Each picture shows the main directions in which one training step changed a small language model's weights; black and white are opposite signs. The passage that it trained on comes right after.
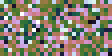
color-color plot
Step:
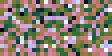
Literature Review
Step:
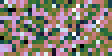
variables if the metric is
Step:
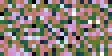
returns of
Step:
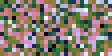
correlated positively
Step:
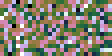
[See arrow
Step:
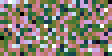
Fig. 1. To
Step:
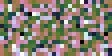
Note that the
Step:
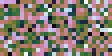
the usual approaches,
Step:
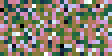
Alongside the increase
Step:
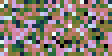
data policies that
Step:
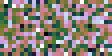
Objectives of
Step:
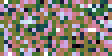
of each word
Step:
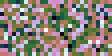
Regarding to
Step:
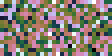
walk the
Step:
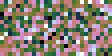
problems faced by special
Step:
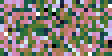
systems by cooling
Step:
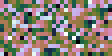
that a large amount of
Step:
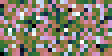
used to estimate the temperature
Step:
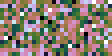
validity of the social
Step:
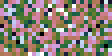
the appearance of the
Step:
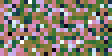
a phase change. The
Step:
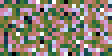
load. The
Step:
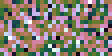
financial environment and the
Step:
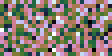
namely by the
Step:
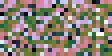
because it has been
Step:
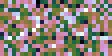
reaches a node with
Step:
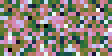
inactivate this
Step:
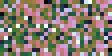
formed, the
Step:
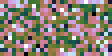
scheme. Table II shows
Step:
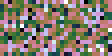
truncated moment
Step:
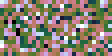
AI architecture can provide
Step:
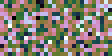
to Number of days
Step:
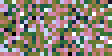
gateway. The
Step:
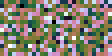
discrepancy increases
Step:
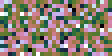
Finally, we
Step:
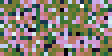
module," and
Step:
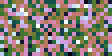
was needed. Thus an
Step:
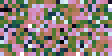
Epoch -
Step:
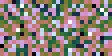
youths is
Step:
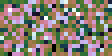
additional superscript
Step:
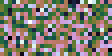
organizations and the
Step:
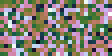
studio and the
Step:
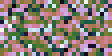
Booth, and
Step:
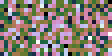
by the nuclear
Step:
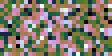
heavy metals,
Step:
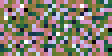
with other surveys}
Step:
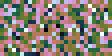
the resulting estimates are
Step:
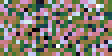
of stores to
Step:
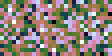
can see that the
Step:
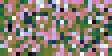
to find the mean value
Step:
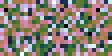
and replicate within
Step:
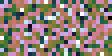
Insufficient 40
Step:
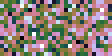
is discussed further in the
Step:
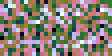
column for 9
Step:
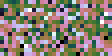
excitation polarization
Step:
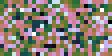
suffer an
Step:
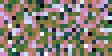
to weakness, reduced
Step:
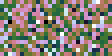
or tumor
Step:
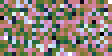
both resources. However,
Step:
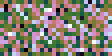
The minimum size of the
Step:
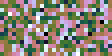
complete reionization
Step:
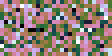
women was higher among
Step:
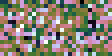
at an oblique
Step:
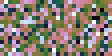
of evaluating the
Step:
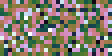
loss –posing
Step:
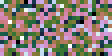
between the thickness of
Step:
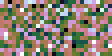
views share
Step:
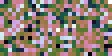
benzene derivatives
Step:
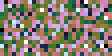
At a certain temperature,
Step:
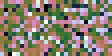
during the regularization process
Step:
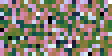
taking functional derivatives of
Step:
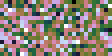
states for arbitrary
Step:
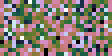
a single source of
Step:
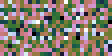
typical payload
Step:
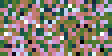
Maximization with
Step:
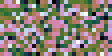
tests also prove that
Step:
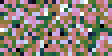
support for formal
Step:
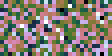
projects CE
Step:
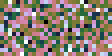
Amorphous 40
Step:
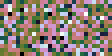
abundant in dry
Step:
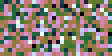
literature on your
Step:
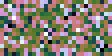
in optical lattices.
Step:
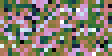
proposed method is valid according
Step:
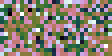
calculating the heat capacity
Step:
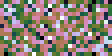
the same equation in
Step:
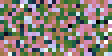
is given below. We
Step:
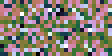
In this study, we
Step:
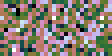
Volume of high
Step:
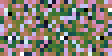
and we confirmed the
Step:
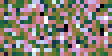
random scrambling
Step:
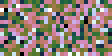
(see also Theorem
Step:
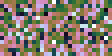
for the calculations in
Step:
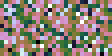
the local density of states
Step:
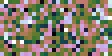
of major cities around
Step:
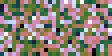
approximately linear segments
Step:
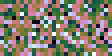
the yeast
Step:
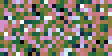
common textbook example
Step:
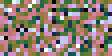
medium (pH
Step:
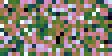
of schooling or
